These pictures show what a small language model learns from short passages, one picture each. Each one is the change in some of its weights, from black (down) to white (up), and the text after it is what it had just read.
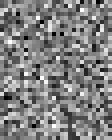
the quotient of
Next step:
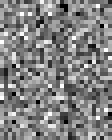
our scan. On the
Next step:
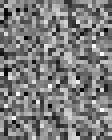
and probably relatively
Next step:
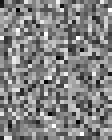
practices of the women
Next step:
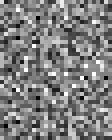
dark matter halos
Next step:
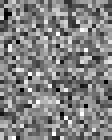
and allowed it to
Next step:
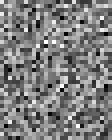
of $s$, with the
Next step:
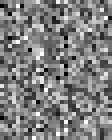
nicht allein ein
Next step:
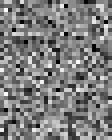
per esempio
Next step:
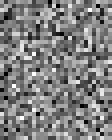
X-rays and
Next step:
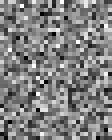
et diplômes
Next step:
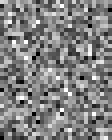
be raised or
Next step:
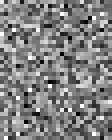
whole method is to be
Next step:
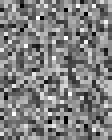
USN scenario where
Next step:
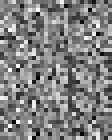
The simulations show that our algorithm
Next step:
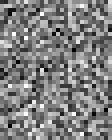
alta performance. A
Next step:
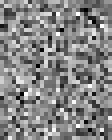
obtain the complete and
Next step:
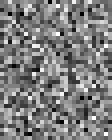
sabía que si lo
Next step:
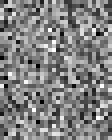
enable the formation of
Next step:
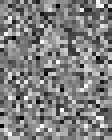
recursos humanos y
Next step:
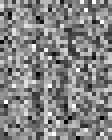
other hand, the increasing
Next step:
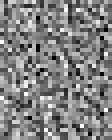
details. Thus, the
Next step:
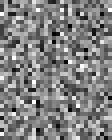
N\alpha$. The
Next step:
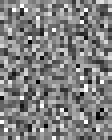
techniques / S.
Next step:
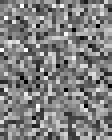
conformal crystal
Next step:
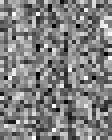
further investigate if a
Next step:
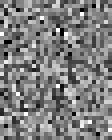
in highly acidic
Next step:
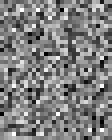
bir millatning, har
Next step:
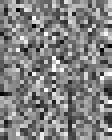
while Phase II
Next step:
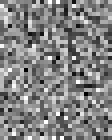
state, a prediction also
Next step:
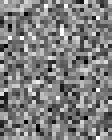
prevalência de utilização
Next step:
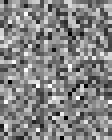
accurately predicting compound
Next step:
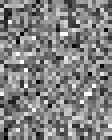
of the (effective)
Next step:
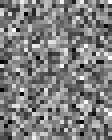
1, 2) perturbation
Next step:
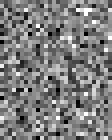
via Twitter,
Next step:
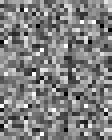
Fundamental e
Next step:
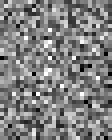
in their performances. This
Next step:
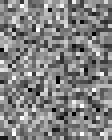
additional terms enter the
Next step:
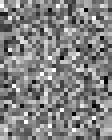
the change. Over time
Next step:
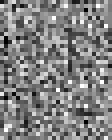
and form a Mott
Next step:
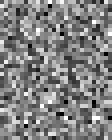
unul dintre
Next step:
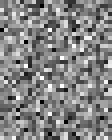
role, i.e.
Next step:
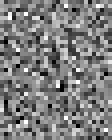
coupling constant for the lattice
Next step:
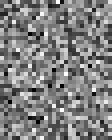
parameter space three dimensional spatial
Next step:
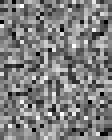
over the time despite
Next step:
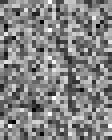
the conclusions of this
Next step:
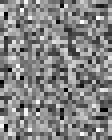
as clearly as possible
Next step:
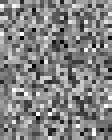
initial set of services was developed
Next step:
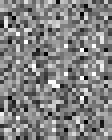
halal medications in
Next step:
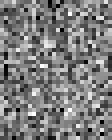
depth, the black
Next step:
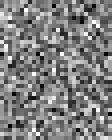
21 especies.
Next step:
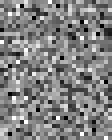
be availed. Most
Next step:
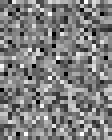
\right) \otimes
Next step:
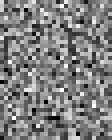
creativity and utilization
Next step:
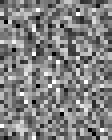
we calculate the topological
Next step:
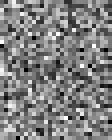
that decision will look
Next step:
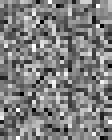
In Place | Minor
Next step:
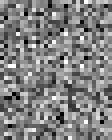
$\tau_j \ll
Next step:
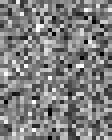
map data. Key
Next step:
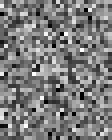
pore mean size rose
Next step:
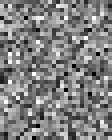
flour. Extraction
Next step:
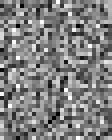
further advantage of
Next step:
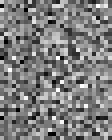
and output nozzles
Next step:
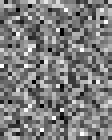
fact the third order
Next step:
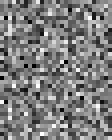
all system pages); -
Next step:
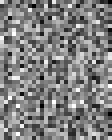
that case, the data for
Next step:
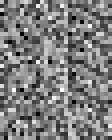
answers from all
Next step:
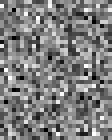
morte que o
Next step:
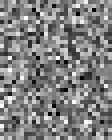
function (PDF)
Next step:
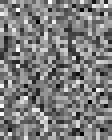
values of all the parameters were
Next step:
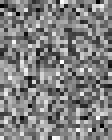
not allowing faster
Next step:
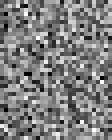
new driver circuits
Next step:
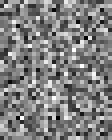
the logarithm and allows
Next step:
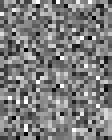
larger off emission band
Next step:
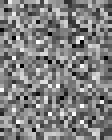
evidence considering the
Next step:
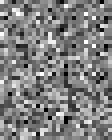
hamda ba'zi
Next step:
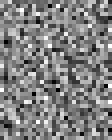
mostly built with
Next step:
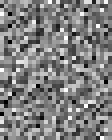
production. This “trial
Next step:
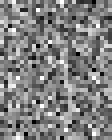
shows that all indicators are
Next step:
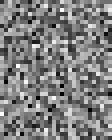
for all junctions in
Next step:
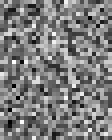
the symmetric configurations:
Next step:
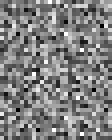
Evolution through natural
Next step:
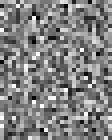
8:** The electron density
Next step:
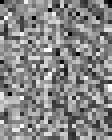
how does this knowledge gap
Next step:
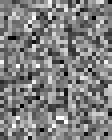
garantia dos
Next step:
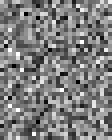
creatividad. Desde
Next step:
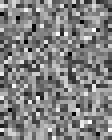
in acquiring the
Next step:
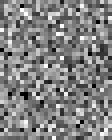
subject has seven different networks
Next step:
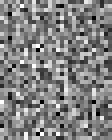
dan pelatihan yang
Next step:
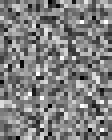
decays assuming the same
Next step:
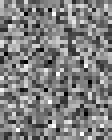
serum markers like
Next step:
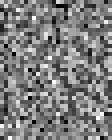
systems; the engineer
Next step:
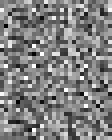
Salud ni de los
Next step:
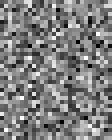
y autores para la
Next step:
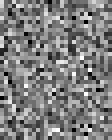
into a lot of
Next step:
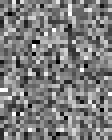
PNI & I &
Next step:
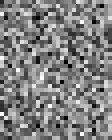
being added to the system
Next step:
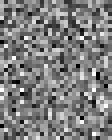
processing was done with
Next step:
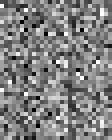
Extra pulmonary
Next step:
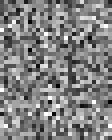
transcription of its
